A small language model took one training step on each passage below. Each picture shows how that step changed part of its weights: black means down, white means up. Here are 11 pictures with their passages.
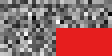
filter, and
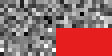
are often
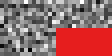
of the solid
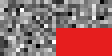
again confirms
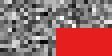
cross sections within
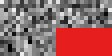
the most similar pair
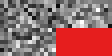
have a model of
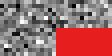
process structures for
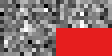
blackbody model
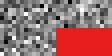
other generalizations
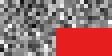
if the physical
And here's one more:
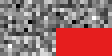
polarity is
